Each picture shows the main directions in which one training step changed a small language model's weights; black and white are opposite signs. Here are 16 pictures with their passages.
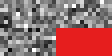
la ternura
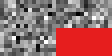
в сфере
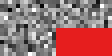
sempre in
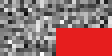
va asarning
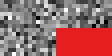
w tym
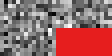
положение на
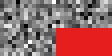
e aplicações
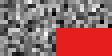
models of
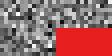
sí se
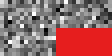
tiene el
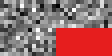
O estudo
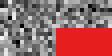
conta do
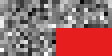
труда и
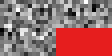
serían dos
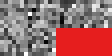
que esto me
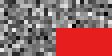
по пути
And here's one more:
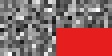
ishlashdan va
